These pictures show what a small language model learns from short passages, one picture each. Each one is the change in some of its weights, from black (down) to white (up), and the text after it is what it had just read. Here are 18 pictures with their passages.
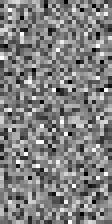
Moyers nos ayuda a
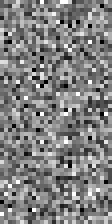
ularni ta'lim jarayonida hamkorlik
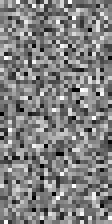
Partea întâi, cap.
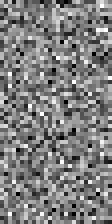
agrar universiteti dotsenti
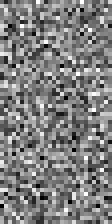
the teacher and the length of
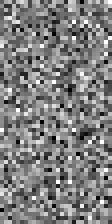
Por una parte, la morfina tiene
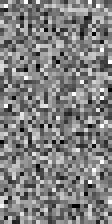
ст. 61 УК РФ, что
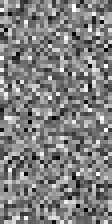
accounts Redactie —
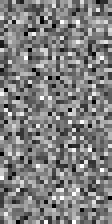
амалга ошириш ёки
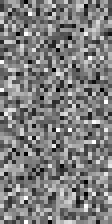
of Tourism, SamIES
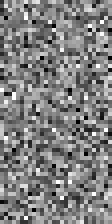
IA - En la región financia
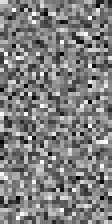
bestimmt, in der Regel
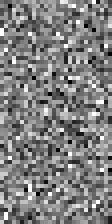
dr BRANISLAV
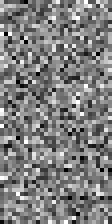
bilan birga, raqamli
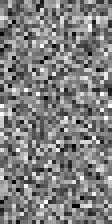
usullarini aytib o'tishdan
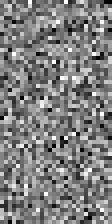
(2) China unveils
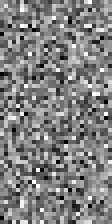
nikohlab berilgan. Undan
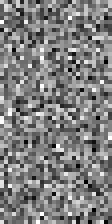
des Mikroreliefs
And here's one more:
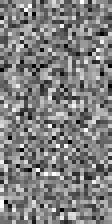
adviseurs - als coördinator
